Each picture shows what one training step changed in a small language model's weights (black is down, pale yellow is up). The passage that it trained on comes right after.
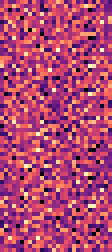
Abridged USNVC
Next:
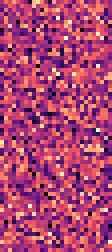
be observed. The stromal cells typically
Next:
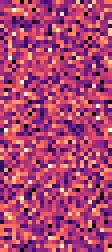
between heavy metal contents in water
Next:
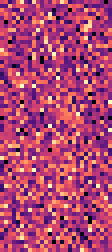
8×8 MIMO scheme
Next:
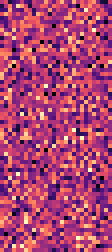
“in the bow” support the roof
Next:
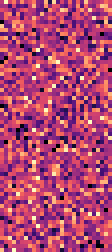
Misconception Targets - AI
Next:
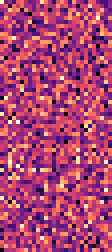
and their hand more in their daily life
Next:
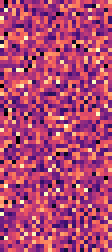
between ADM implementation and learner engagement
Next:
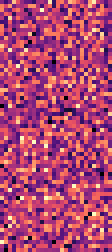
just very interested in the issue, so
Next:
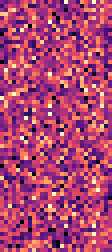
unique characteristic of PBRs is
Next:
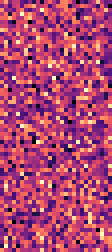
and triggering reconfiguration,
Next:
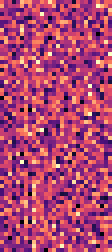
data smoothing techniques. Data collected
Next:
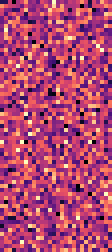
content was determined by acid-base
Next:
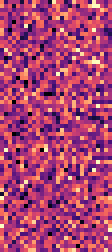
its assessment has been heavily based on
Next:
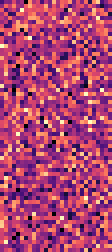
to the understanding of dysfunctional
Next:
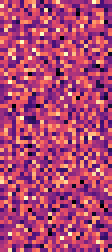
2 showed separation of the interface,
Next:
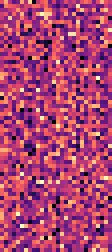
groups can be used to further functionalize the
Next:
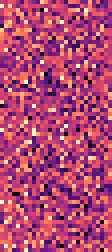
x x x x x prat-meso
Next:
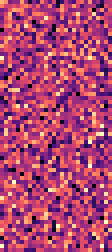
to reduce glucose in the body then
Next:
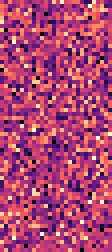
from 164 firms whose shares
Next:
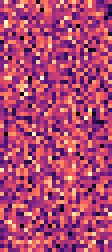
of band (OOB) side
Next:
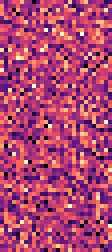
insignificant positive correlation occurred between
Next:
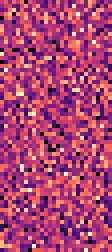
in the Nigerian context,
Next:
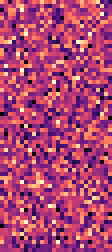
oral contraceptive pills,
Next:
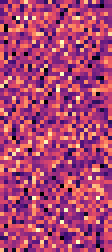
ameliorate previous limitations and
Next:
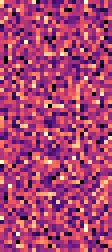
You will need to choose between a
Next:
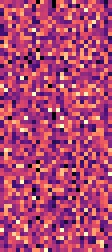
on the website. In the next two
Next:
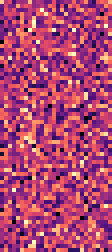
employment. To analyse this effect, it would
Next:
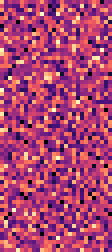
were also identified, shown by points
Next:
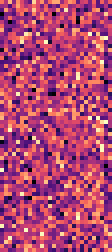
a parallel with administrative
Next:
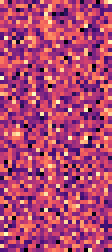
Achievement of All Learners
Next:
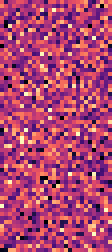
of 0.23 N. The residue was
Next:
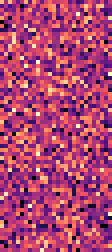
animals. The ADI or
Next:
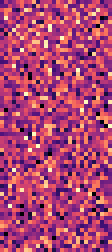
on NV density). The different observations are
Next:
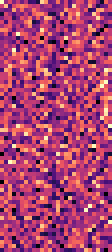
to include the information on the TA in the project
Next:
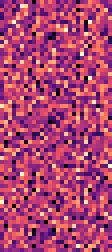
services to build composed business applications are found
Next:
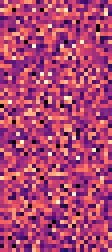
3 Energy characteristics Sample Sample
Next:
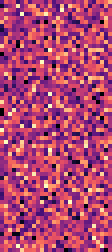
need for innovative solutions to reduce its
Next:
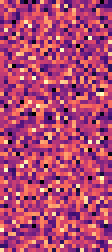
As R increase, the mean of F_3
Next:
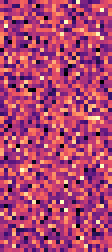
sulphonamides Sheela
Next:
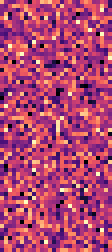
local recycling practices in
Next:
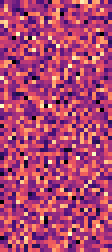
hydrophobic nature of crude
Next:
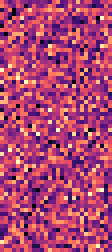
for reasons not entirely
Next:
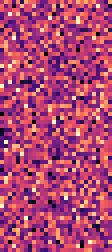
process for five groups powders were
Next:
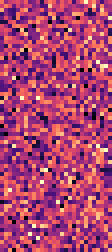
advantage. Other concerned
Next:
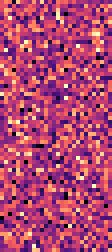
groups - Persons with disabilities -
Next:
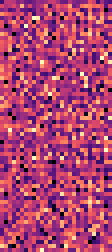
*Pattern*). In conclusion,
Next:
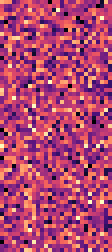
to switch from 100%
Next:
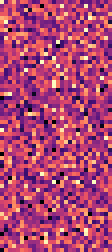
one informant described her deep
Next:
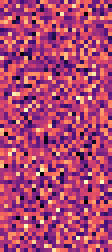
skills are needed to live
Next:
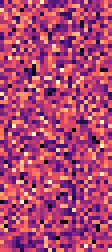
permeability. In [11], the AC
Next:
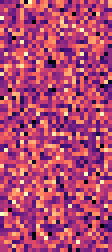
contracts. Customer
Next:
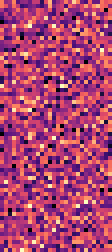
In Ayurveda, hair problem
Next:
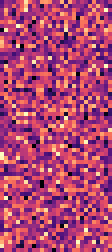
testbeds to either invest in
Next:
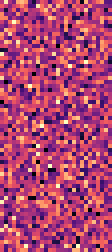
two messages respectively msg1 and
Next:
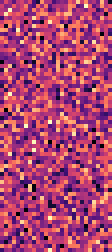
as behaviours of such intensity, frequency
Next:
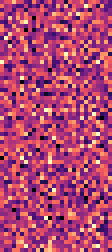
Engines The determination of the potential
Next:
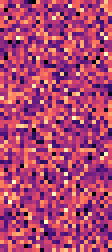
nativized Turkish short
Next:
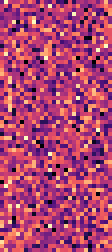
side and benefits from the kinetic energy
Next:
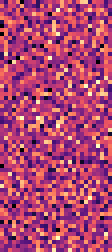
accountant who in turn will credit
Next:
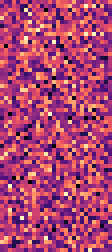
Resource as accessed through the Nomer
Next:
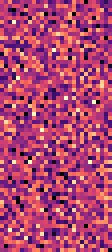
- **Qualitative Data:** -
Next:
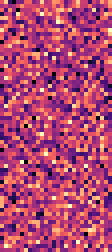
coral mining and climatic changes.
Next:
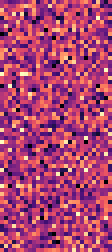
dark energy is also like an Artificial
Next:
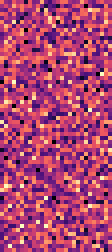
to environmental factors in AID etiology which should
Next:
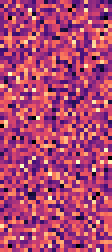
data, transferring, processing,
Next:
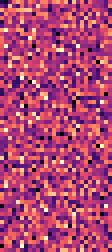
among healthcare professionals. A
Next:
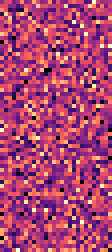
2025) [5]. The project aimed to
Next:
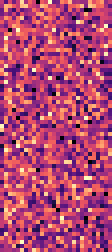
sustaining growth gains in recent years.
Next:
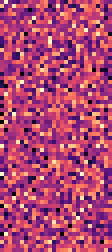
solution contained about 1 mole of free
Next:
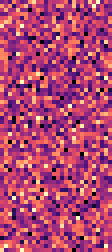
U_i does the following; Compute
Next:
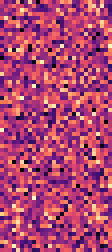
order to avoid unwanted external
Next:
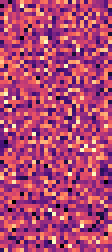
and temperature 18.0 °C in
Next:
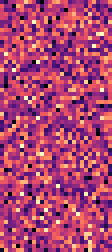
and five-year recipient and
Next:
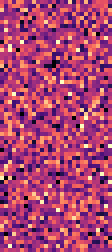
significant to GDP, but real estate and
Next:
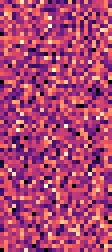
the ability to maintain the center of
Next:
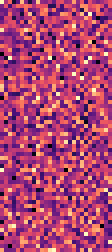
are presented in this section. The following
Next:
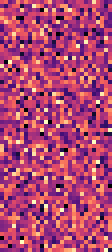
difference between the students with high learning independence
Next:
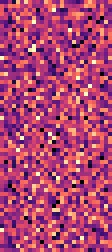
that wouldn't have taken place,
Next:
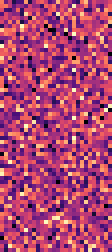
have to be deployed anywhere people may
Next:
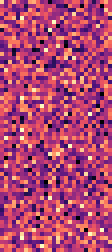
less computational burden on the
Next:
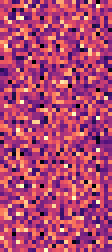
Data Envelopment Analysis NETs
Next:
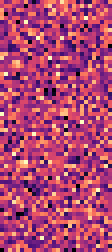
user needs with formal rigidity
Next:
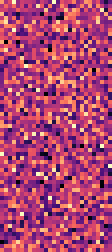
secularism' (Chatterji
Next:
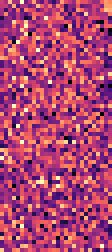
in Compression. The Composites
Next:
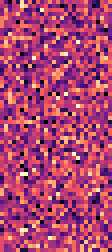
entrepreneurship skills.
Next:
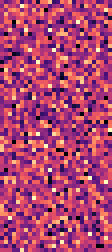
or self-management, among others.
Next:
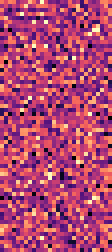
demonstration of the experimental study A powder
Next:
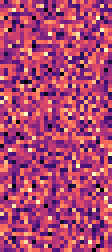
the revision of the Maritime
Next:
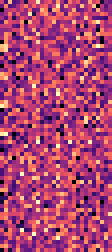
conditions. Future studies in this field should focus on
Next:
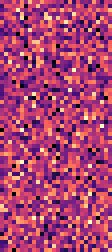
nutritive value. For determination of
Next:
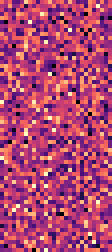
an effective approach to improving tailoring
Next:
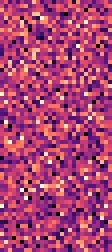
significant ($\beta =$ .35,
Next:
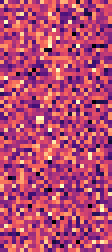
vector F_{ae} FEM
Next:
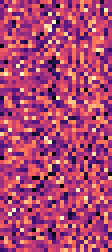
have benefited in the form of lower food
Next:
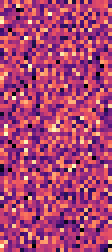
of stability or improvement of the ecological
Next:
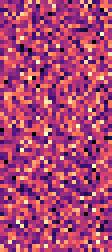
in the form of targeted drug
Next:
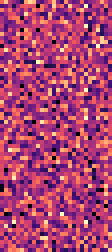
growing days to reach desired
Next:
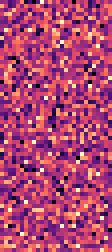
like heat waves, cold
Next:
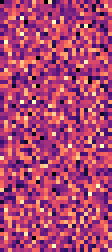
and sports facilities available to the community to support
